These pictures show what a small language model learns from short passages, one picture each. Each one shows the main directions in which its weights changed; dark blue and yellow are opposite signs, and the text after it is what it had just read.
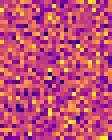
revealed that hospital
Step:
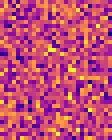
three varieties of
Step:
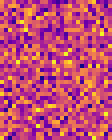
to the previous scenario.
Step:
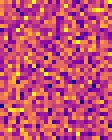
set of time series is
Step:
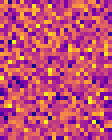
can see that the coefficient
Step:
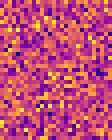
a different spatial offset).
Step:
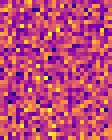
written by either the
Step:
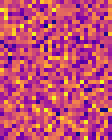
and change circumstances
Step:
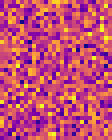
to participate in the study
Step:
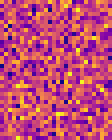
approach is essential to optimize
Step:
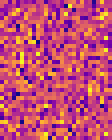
\mathbb{C}$, where
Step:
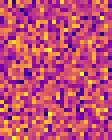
charging time, and
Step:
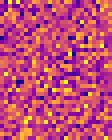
cancer. However,
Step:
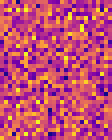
corridors on the
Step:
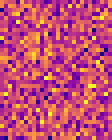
\}$ yielding an entropy
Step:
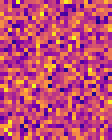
lift coefficient with increase
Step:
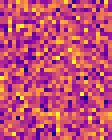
typically take longer to
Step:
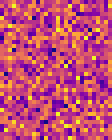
brain analysis and allow the
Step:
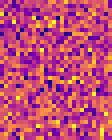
the learning enhancement.
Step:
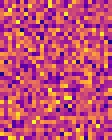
1D Dirac
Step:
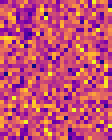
partial funding from the
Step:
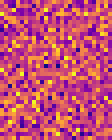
and end points of line
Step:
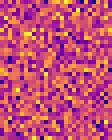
based on NIR and
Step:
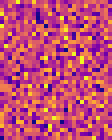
F Employee,
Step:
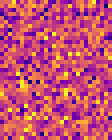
and actual output format.
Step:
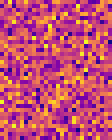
protection of the work and
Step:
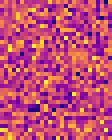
friction element defined in
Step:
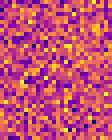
observed lightcurve widths
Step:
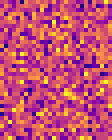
Taking a cultural view
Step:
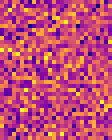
this same period, the
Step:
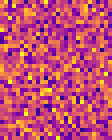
known for its great
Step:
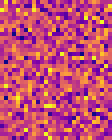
regarding virtual
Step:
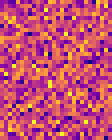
and other resources. Thus,
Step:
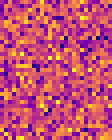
Researcher : I
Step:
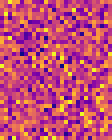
+ SeqKD
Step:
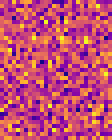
during an emergency.
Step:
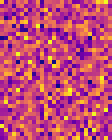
black hole physics. It
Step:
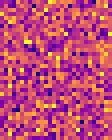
and insights to the
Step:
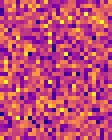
sperm within the population
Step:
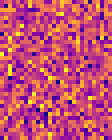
discussed in section 2. For
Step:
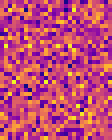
Soil Savar,
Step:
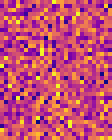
on the remaining one in
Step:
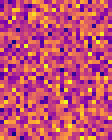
in Individuals
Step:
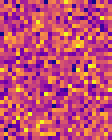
improved the short-term
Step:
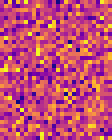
recognition in a
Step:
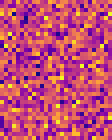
from the use of the linear
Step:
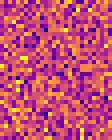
based current limiter, as
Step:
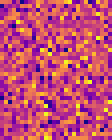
management. There has been a
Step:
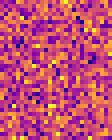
To estimate the influence of
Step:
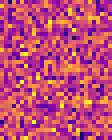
problem of de-noising
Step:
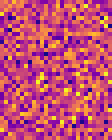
surgical treatments.
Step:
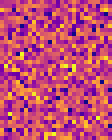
\\ \hline Iris
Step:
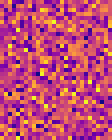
shrinkage target is
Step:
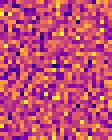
normal to the crystal
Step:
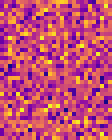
to name their data.
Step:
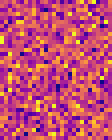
compared to the control for
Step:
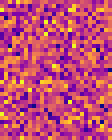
compute $\langle \Psi
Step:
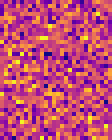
unauthorized access, and
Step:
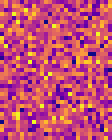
equal concentrations of
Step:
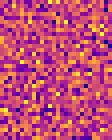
mean grain size modelling
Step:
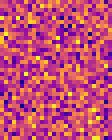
30 had steroid
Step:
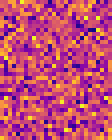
which they have formed and
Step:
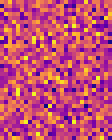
changes are redefining the
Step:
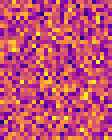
in pyXem.
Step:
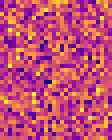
to fix this problem and
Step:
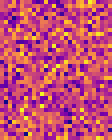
of car washes without
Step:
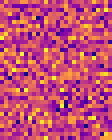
{ The $\Lambda_b
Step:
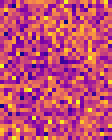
In the inset of
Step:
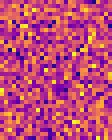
use the multipole expansion
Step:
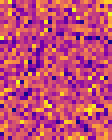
variable $x$, while
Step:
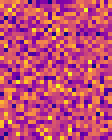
this was supported by
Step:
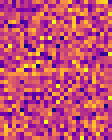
face is processed and
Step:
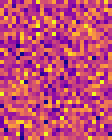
a finite interval of
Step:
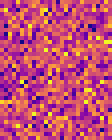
do\ forever}\\ \
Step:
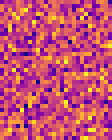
fractures may also have
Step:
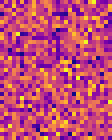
transmission of higher stresses to
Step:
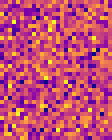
the SI; typical
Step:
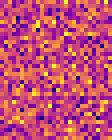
a very good relic
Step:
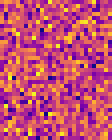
investigate the nature of the
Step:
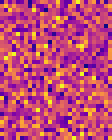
addition, high numbers of
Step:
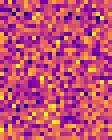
schemes in the context of
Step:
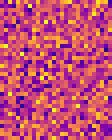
similar in all cases, this
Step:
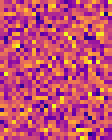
¹⁸ Centre
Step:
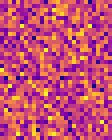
of sensing technologies.\par
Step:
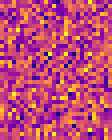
of veneration even to
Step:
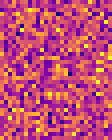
shown as a function of the
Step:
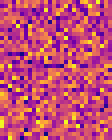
other constraints, for example,
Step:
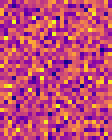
the calculation in Ref.
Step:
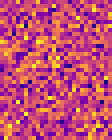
semiconducting layer
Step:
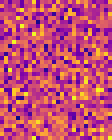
external stress vanishes and
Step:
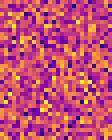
of studios in every
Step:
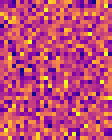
and may lead to a difference
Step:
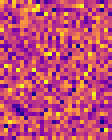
is that agriculture sector
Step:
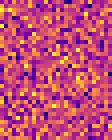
actors, including governmental
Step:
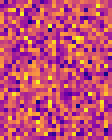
convenient to define the
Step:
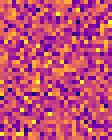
results can be shown via standard
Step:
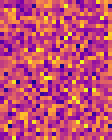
[Porter and
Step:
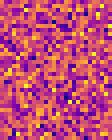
iteratively optimizing
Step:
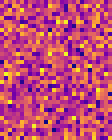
Elementary level 28
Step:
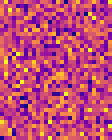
neglecting boundary terms,
